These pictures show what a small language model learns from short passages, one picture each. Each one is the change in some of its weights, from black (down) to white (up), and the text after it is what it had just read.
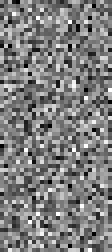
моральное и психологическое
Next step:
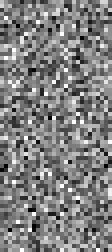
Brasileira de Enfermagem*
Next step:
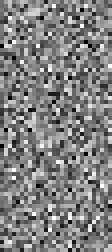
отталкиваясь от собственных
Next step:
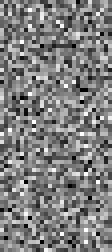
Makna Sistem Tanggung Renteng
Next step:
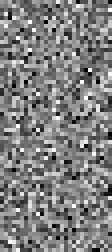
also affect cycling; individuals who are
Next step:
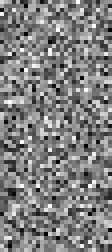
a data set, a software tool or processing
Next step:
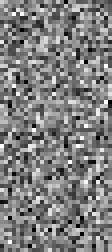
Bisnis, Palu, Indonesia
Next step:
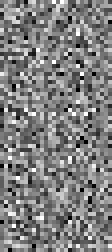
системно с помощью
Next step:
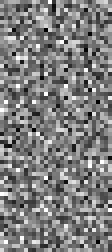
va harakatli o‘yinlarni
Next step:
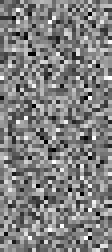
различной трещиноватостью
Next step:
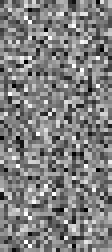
kako u svijetu, tako
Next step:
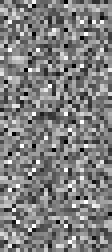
ist bei einer HBV-Decke
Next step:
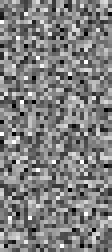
simulation results for basic and proposed converters and
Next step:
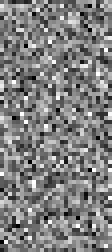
asosida mustaqil yuridik
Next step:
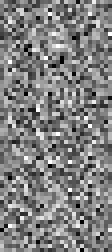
Проблема бронхолегочной
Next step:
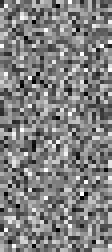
has been published daily, weekly and
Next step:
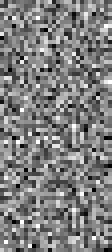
rice area under medium and low-lying conditions
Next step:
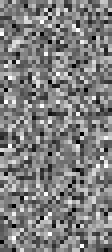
explain the design process: a process of making
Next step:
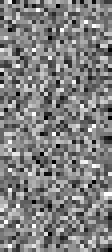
is essential for improving the performance and relevance of public
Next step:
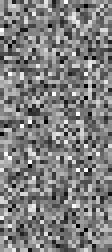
& Johansson, 2018b). Detta
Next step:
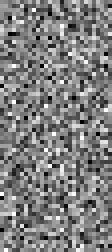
doua provocare, evident în sens
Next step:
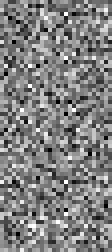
oleh Andi Hamzah, yang
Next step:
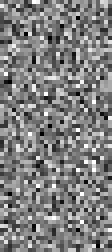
1. Методические указания,
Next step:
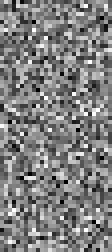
(13)$$ Bu yerda C orqali
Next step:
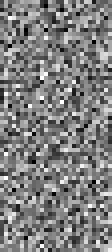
Create foreign keys in the tables
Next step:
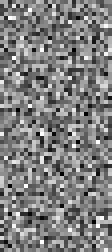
greater fluctuations in returns
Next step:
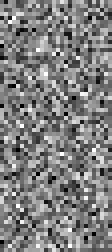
Buni oddiy hayotiy misol
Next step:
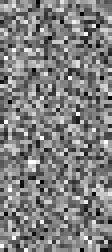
built inside the cavea. The
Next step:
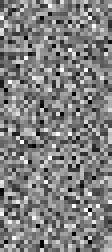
частота и координата
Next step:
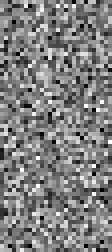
tarkibida o‘simliklar uchun
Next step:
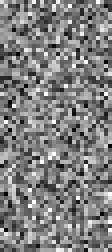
current Open Science skills and those they intend to
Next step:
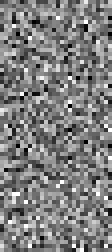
Orang-orang belum dewasa -
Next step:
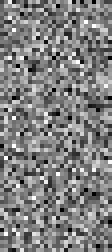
obstacles is necessary to utilize the
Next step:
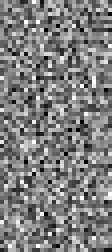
other amenities will become a thing of
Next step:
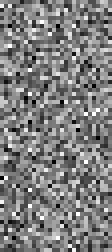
RIS (Research Information Systems) and
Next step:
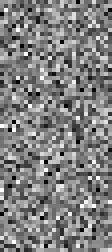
vivo/ex vivo efficacy of
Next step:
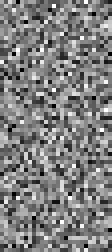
bacteria were more resilient. It has been
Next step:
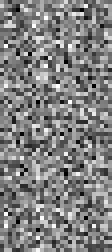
o'quvchisiga "xalq
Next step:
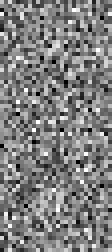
\leftarrow$ attack_trans(
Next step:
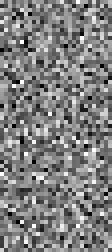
ózi jasaǵan
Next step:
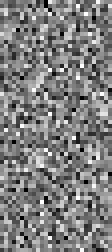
ichki qonuniyatlarga ega
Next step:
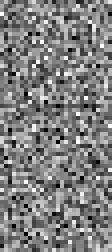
\hbar/E \quad \text{and}
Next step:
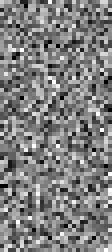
a comprehensive analysis of various energy community
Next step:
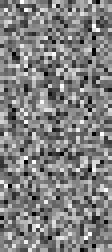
uning tarmoqlarini rivojlantirish bo‘yicha
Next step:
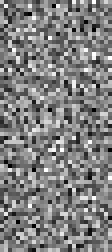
-én is követem a social
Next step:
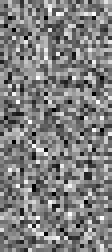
bir taraftan, zaman
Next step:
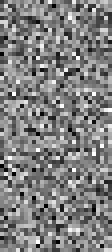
monomer content of β -Lg at
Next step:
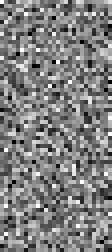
where the window will be displayed
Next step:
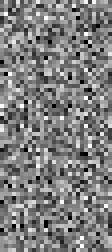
(или соотношением)
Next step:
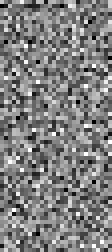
às particularidades da amostragem,
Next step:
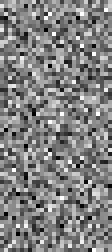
эксплантов с каллусами
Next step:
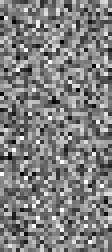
of Scientific Discovery* that scientific theories
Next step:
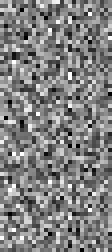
чувствуют в обычных
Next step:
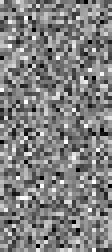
USA ⁴Department of Biomedical
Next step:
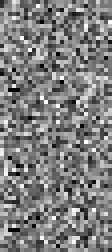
measurements on oceanographic cruises and
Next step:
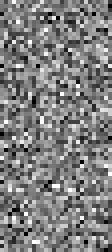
the boric acid, magnesium
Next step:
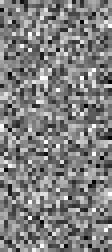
which are products of human speech activity, comply with the
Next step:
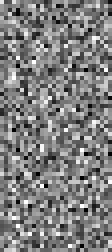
e, ao concordarem em participar
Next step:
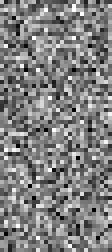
epoch. The generator and discriminator
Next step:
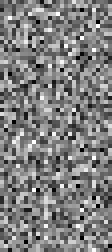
tres opciones (alumno, docente y
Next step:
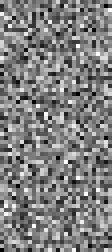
vector problem” (uSVP). It
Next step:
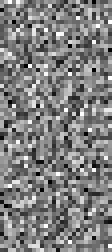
(2020)), that is directly reflected into the
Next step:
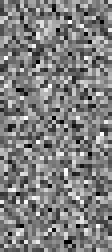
punktuatsiya va stilistik
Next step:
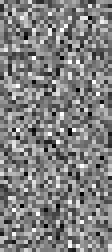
чтобы электронные средства
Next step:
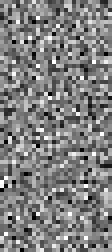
reconstructing the original signal a true
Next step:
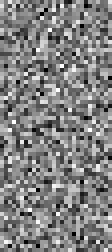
el campo se construye una visión
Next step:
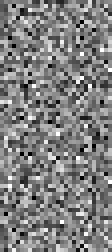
оқим 1.1 мл/дақ.
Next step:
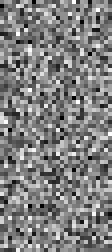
la fase paralarval (DICYT,
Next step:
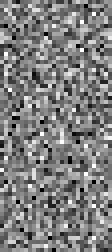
metabolism and regulation of amino
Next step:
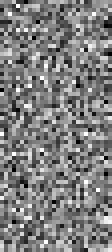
disease where non infected cases are non important.
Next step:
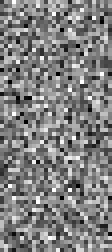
obszarze znajdują się
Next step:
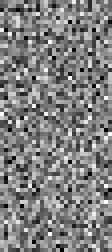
avoué est de « renforcer
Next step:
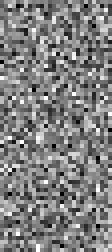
the 'Journal of Molecular Structure'
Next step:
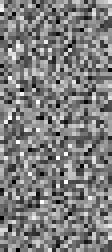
becerilerine dayalı olarak
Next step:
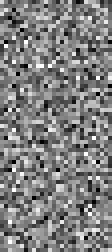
umol/L, direct bilirubin
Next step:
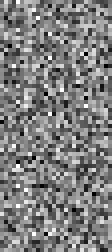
dikeluarkan bersifat
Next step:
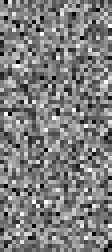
clínicos em contextos de baixa
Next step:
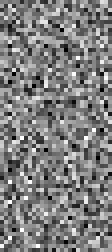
Najmiddin Kubroning
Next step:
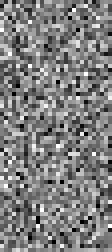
(IV) and total narcotics utilized by
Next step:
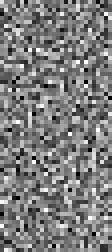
Continuous Assessment Result
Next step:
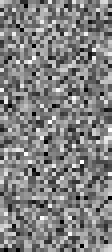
a spectral synthesis approach for generating
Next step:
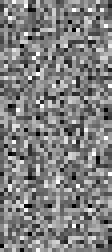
antioxidants and antimicrobial
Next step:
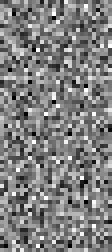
у закладі вищої освіти.
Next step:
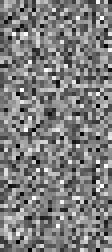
de Policia Transcrição: “BR
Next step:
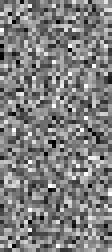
open-ended survey questions. In *AEA
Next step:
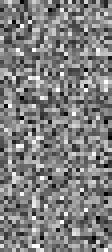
as in the case of a single robot that
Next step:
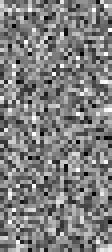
shared understanding, organisations use a mix of
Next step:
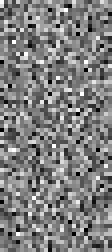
альтернативный вопрос.*
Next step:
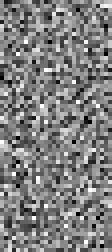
Establishment of Cybersecurity,
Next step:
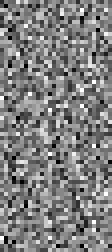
surilgan sharqona aksiologik
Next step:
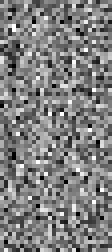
nafaqat ijodkorlik
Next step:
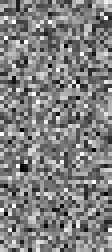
collect their input, framing these results in a
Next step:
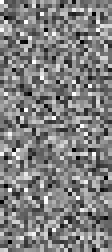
CPF-added (equivalent
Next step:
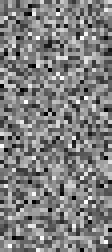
biomethane for the transport sector:
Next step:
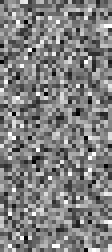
cases showed fungal growth in culture and 70
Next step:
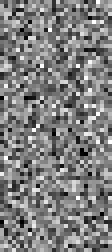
iftixor bilan tilga oladi. Bu
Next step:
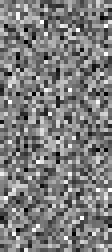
ainda uma secção de resposta livre
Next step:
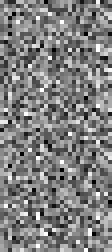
ilm-fanni har tomonlama
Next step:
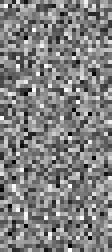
С. Винокура повністю
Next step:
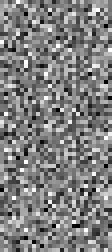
de combatere a organismelor
